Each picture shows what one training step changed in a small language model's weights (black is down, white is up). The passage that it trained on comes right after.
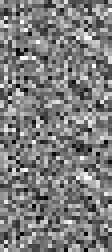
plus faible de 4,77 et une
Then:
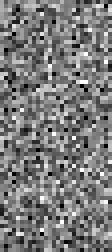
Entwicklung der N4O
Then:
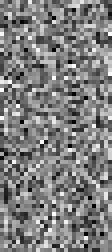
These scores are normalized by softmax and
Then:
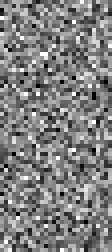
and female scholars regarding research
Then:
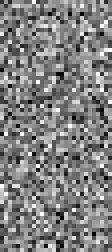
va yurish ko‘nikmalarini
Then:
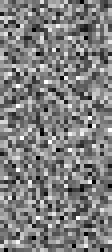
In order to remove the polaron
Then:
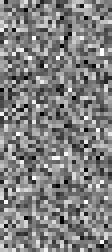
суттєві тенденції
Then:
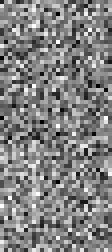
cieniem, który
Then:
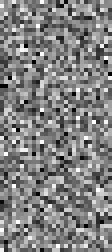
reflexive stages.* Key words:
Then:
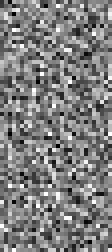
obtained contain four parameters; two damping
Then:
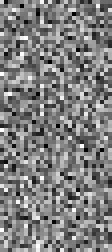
an attempt was made to design and characterize
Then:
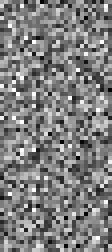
$k_T$ in p+p
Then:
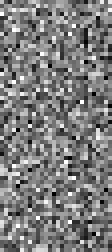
design [43]. Through this study approach, the
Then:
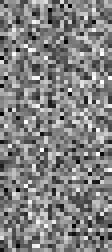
don't participate and then after I have observed the
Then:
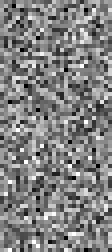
Integrated and comparative analysis:
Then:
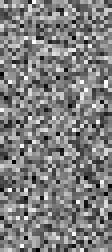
Éditions Noir sur Blanc,
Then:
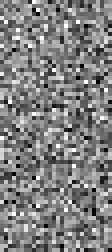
of the process. Table I lists the defined
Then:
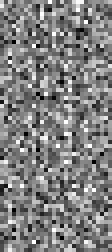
RG equations (2)-(3), because
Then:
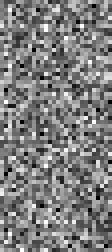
dengan memberikan ASI perah
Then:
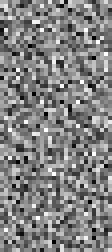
section is obtained by summing over the partial cross
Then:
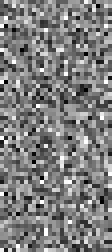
Alpha-ketoacids are then
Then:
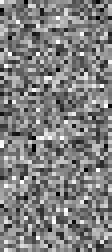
kasbiy tilda fikrlarni
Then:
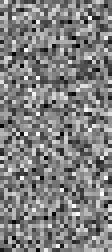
different lifestyle and strictly follow
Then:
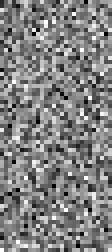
records, and the same goes for
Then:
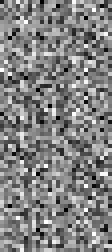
иштирок этаётган
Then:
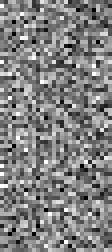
2000). About 80% of the population
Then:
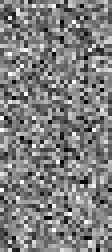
formation time scale. The best-fit
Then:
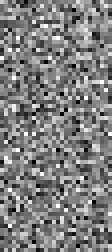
The electron magnetic dipole moment has been directly
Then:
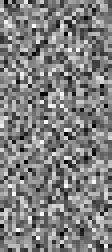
necessidade se entender e tratar a
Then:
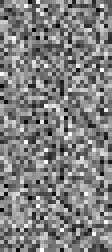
uno de sus más geniales
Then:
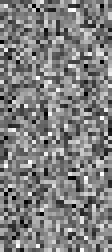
given to objects with previously obtained optical images that
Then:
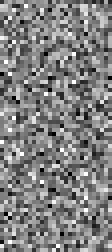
LP$_{11}$ like output, a high mode
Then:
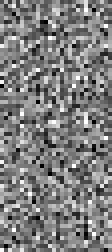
a partir dos anos 1960.
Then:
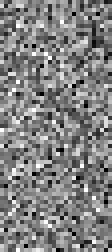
pembelajaran dengan pelaksanaan
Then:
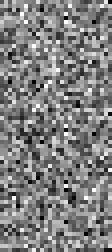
be seen that the majority (65.6%)
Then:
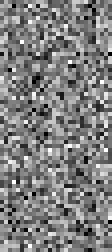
model. Therefore, quite recently, a program
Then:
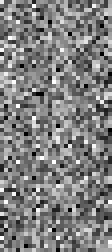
yang menunjukkan bahwa H_0
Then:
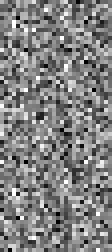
завдання. Метою
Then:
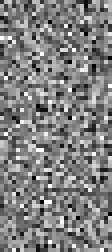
also encodes the correlations in $\ell$-space
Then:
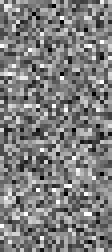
Simplot. otros lugares
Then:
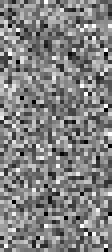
seen in patients who had a newly
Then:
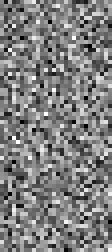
with the distance from the propeller along the
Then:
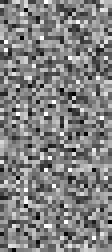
into account the different possible ionization channels.
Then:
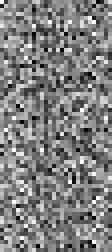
aún existe poca
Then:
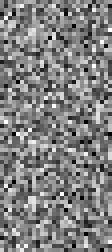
different length scale, to both MRI and
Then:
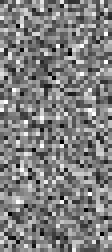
identify the most serious prognostic
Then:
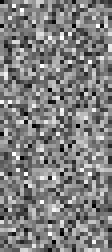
is an $End$ node or the
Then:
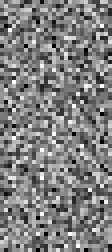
method generates samples from the posterior distribution of
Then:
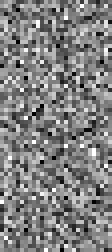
Alisher Navoiy ijodiy
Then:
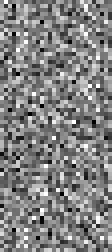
Netherlands the regulation is implemented
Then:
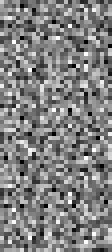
it is divided into a list of byte
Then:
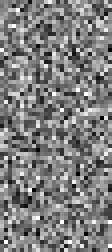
the residual images. This leaves a final
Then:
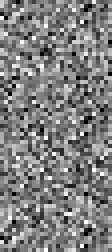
of the aperture. Quantum
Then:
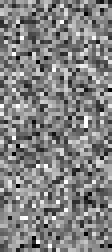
нескорена вершина,
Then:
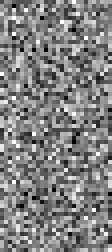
the trap behavior in spite of the
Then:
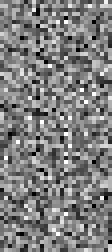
a form of equation of causality (1).
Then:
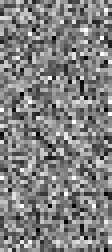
and a nonbasic solid,
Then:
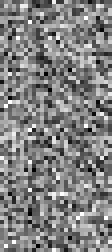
bucales y motivarlos a
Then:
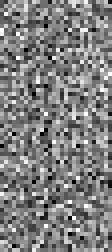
costs reduce their economic benefit
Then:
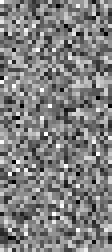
shopping and social networking services used by
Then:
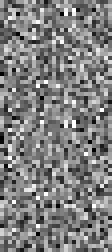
direction when measured with respect to the BEC center
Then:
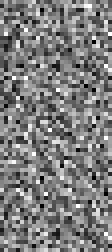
Não Tóxico Nocivo
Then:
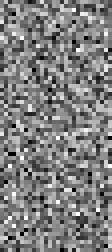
and trade openness linkage in
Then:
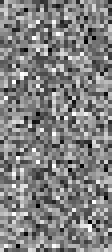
fueron organizados y presentados respetando
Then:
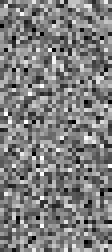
section, we will discuss the global convergence properties
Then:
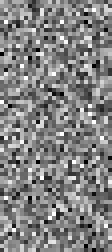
to be well-organized in his work and
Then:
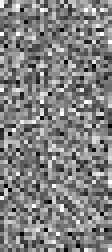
signals a transition from thei symmetric normal phase
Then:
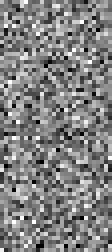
sign of volatility in your data.
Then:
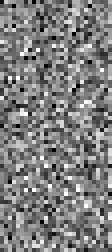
require surgical correction of dry
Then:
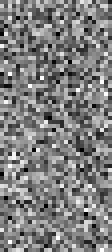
ft and 0.9 sq.
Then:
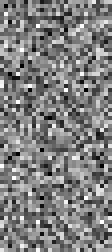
unga ko‘ra, jinsi,
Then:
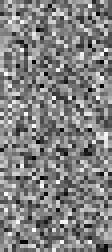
iborat bo'lib, u
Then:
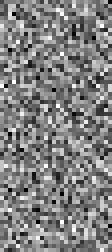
що включають:
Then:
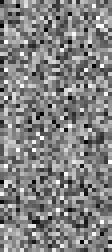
ertak, masal, maqol,
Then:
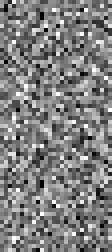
Figure 6: The time dependence of the product
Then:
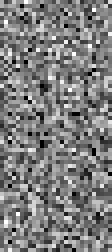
networks (BiDi) budget
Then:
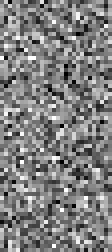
of thickness, roughness and density of
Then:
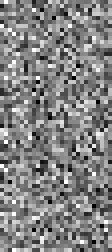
su entorno a partir del siglo
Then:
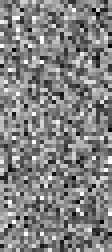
of the indicators, four criteria are proposed:
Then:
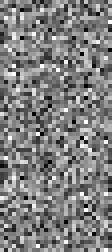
Este concepto es propuesto
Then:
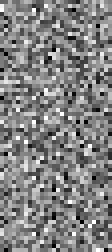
most often occurs, as well as being
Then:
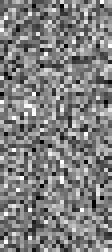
repertorios axiológicos que les
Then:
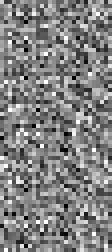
RN), BABARIMISA
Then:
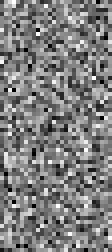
The composition and physical properties of milk are
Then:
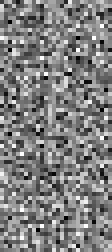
additive. It is possible, however, to
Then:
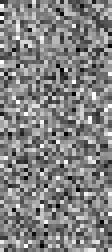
of the CAOs, corresponding to the
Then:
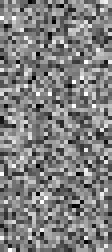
variations in body composition may affect the
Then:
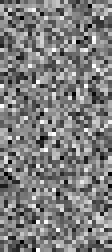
вопрос об эвакуации
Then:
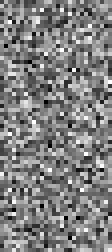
storage capacity in rocket engines
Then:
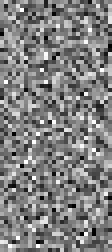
sediment transport for 2009. The total
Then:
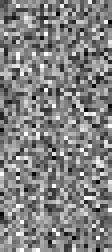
in the form of tables where the rows
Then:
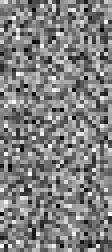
evolution of disc sizes is accounted for.
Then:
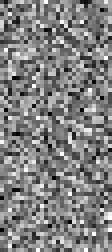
that require higher levels of engineering design effort
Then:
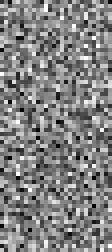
the ground is nowadays complemented by the
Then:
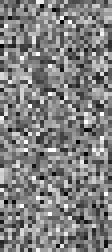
aplicação. ABSTRACT This
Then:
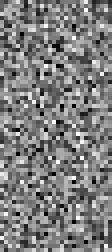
the FPR at high vehicle densities.
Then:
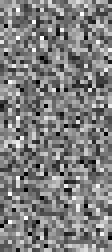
(SCI) phonon mode at the
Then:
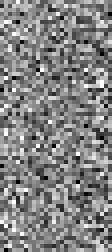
deb o'ylayman. Bizning
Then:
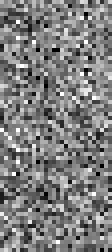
attractive solid-liquid interactions
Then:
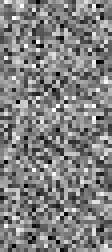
Axrorjon, Y.,
